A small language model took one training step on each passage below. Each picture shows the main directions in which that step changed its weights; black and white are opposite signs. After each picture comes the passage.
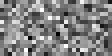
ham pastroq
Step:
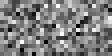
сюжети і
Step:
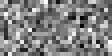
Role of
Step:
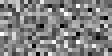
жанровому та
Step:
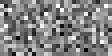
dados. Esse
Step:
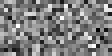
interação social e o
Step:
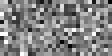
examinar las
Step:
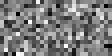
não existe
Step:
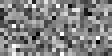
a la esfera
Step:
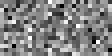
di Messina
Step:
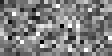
sondagens do
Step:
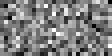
di ricoveri
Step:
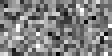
que no tiene
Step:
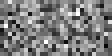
ham deyarli
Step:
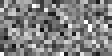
é alvo de
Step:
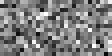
Research. –
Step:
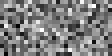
curso y la
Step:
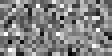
La institución que
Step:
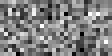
edim, temir
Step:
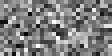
liderada pela
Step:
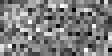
и члену
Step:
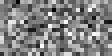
Centro Pop
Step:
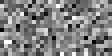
feast at
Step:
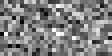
– Ухта:
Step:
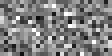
ellos al
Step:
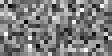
словами, и
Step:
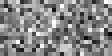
в себе и
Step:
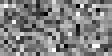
к таким
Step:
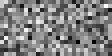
relação entre
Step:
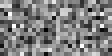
a baixa
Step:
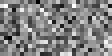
da Quarta
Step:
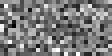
pada bulan
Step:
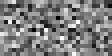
aniq va keng
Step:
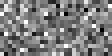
bilan yashagan
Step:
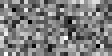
distancia es la
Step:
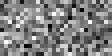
diese Weise
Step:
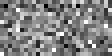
терилар –
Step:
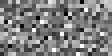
bu texnologiyani
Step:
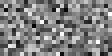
the production process
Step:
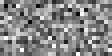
И доп. –
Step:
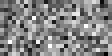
kuchli va
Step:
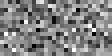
для власти
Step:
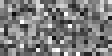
pada bunga
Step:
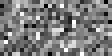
instability of
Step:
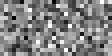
base nessa
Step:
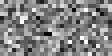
образования, и
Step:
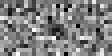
Falsafa va
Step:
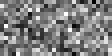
associada a uma
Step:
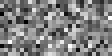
va bolaga
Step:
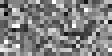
al actuar sus
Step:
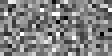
та інших
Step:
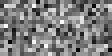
informações, como
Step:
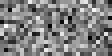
ha voluto
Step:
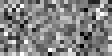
/ за ред.
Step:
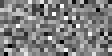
mijozlar uchun
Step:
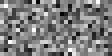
mesma onde
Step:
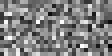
the Federal
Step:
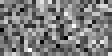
de Estudos
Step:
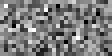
dan kan men
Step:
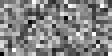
no cenário
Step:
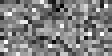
el coeficiente
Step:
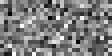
der herved
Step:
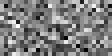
de queijos em
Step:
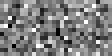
Energy demand
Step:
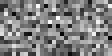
la figura
